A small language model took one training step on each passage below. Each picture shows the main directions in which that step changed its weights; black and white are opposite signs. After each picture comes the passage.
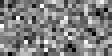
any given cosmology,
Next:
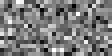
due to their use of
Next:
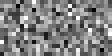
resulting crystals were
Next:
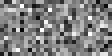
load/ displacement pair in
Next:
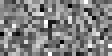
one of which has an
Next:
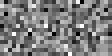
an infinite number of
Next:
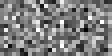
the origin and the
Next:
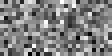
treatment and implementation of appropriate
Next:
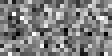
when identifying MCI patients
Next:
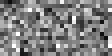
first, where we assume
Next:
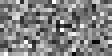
Here $\phi$ is
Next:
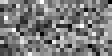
observed that is in case
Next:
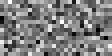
focar aspectos
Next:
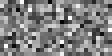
время в
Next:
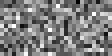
del maíz,
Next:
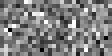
of Landau levels
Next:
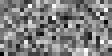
several variants,
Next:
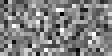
a matrix and using the
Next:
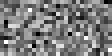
(TF) and
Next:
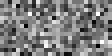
Issue 1,
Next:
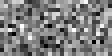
hernia size,
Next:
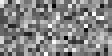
los derechos
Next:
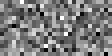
based on them, in
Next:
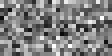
are performed. Each
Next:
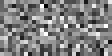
which saturate at
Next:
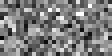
However, relatively recently,
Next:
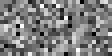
the conductance calculated using
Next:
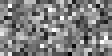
years, the relevance
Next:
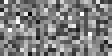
the elementary particles.
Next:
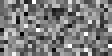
em um estudo
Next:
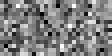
of firms in the
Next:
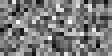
by Spitzer
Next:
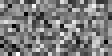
of mortars.
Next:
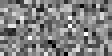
niet. Men
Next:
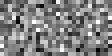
quantify the performance
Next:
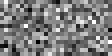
case studies, and surveys
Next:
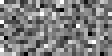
della loro
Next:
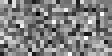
GR for large
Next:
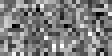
of the business support that
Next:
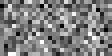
Sciences, Professor of the
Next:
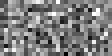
на фоне
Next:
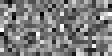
Wang X., Ge
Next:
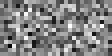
and no market can be
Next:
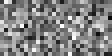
current quark masses, we
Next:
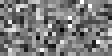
berishlari va bu
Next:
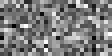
in case of power
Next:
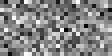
programme to show case
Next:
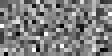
all the involved stakeholders
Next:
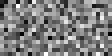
students have low mathematics
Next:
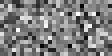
users [19]. This
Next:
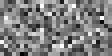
that are the focus of
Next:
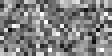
of the structures.
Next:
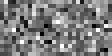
discovered that the
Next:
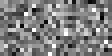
Never 18.
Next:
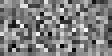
emerged as a
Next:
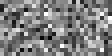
SST Sea Surface
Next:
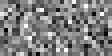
minimum values does not correspond
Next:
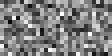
quality product. Higher
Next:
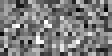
under joint estimation of the
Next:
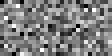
on aerosol
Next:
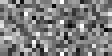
in Technology and Science
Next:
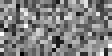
find an earlier
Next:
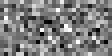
execution steps that will result
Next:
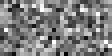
tonnes. The
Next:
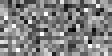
attribute these motions
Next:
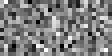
by mode as the mode
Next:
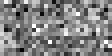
4. The total
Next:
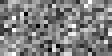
y que fue publicado
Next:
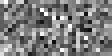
fit model for species that
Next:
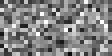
of algorithmic processes.
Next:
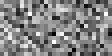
instrumente principale
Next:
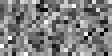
Plates are then
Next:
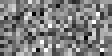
turbulent channels induced
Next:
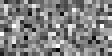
yakni anak
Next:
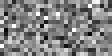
a los 9 meses
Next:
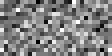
*Zool J
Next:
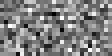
using, and managing
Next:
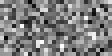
skip over the details
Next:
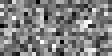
A New Toolbox
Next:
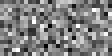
neither static nor
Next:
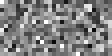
jismoniy tarbiya
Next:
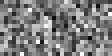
that we are considering,
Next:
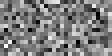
the system can be
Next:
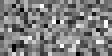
which in turn depends on
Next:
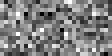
64). We focus
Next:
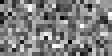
mujeres son las
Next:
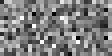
models will undermine
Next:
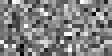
to create a 3D
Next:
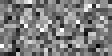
we should approach them with
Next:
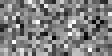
the masses derived by
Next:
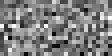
y, de esta
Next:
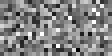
the field no longer
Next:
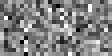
complesso, il
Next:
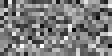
manera de entender
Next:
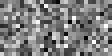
the local community,
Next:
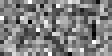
with high profile women,
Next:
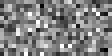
argue that the
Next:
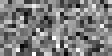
but for simplicity,
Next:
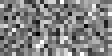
the physical mechanisms at the
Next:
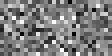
own energy that cannot be
